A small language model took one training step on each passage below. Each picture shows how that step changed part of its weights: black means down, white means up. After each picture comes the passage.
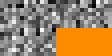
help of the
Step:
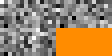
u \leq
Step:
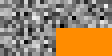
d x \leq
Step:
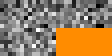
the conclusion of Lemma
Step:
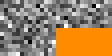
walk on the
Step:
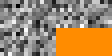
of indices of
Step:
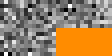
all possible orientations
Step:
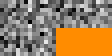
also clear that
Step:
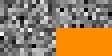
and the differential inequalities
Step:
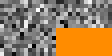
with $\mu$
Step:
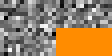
Let us consider the
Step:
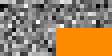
term in Theorem
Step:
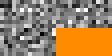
area of a
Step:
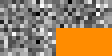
symmetric, all roots
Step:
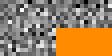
be a loop in
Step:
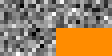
CSWE to
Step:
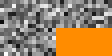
with, for
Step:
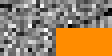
depend on the dimension
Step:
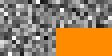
described problem is shown
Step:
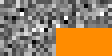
eigenvalues: $$
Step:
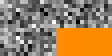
the ABBV
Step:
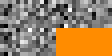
at least two vertices
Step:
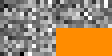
get too close to
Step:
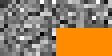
obtain a homomorphism
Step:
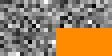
stability on the
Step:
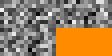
that, under proper
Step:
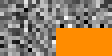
for the scaled
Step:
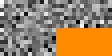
$Z \subset
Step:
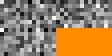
what is left is
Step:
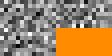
this set. But
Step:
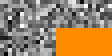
short exact sequence $$
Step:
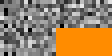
general assumptions on the
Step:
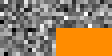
by solving the dual
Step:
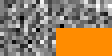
and the disjoint
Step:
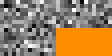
holds. Then there
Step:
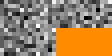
a certain sense,
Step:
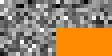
, \bar
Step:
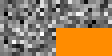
the induced map
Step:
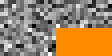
we are given
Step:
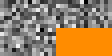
is the neural network
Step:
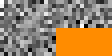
$R \subset
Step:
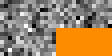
subsequences. They
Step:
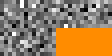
modular forms}
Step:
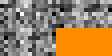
K\"ahler metric
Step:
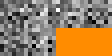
a linear subspace,
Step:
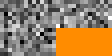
the two are
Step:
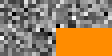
the optimization problem in
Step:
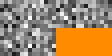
Lebesgue measure of \[
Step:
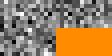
the rigid body moving
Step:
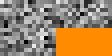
i \leq
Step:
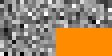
shorter than
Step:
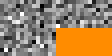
we refer to Definition
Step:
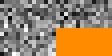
an acceptable
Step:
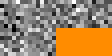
union of closed intervals
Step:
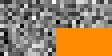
this introduction with a
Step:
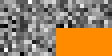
That growth proposed in
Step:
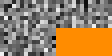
$\lambda$ in
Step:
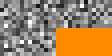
maps illustrated
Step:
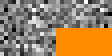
un automorphisme si
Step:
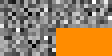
the local resolution might
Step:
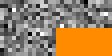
direct interconnection
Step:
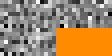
Wir zeigen
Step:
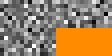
the triangle above is
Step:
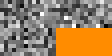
one about the existence
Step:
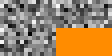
\remark This definition
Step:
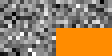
that second term is
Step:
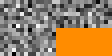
In algebraic terms:
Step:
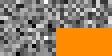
concentrating on
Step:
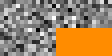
given are some examples
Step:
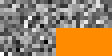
and $z$
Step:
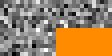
on probability functions on
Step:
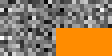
muni à
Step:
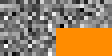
first order, the
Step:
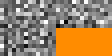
existence of integrable
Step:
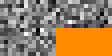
analog of the algebra
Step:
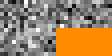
the maximum principle.
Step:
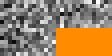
and repeated according to
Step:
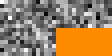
an EV is
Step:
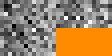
impossible to find
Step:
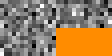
basis $\cE$,
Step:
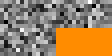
The case when
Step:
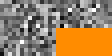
control $u^*$
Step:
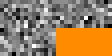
that $x
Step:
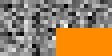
class of functions specified
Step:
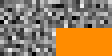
theorem (cf.
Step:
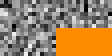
$x$ can
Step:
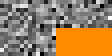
component $F$
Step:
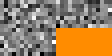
Let $M$
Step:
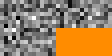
Then the following
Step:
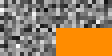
S$ and some
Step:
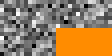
$$ This definition was
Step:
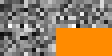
permutations in the
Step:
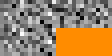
us immediately explain the
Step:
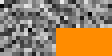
is crucial to have
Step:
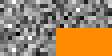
complexification of a
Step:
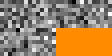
as the reference
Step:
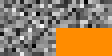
is direct:
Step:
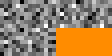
weight system. The
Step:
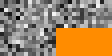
common tangent then
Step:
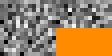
correspondence with the vertices
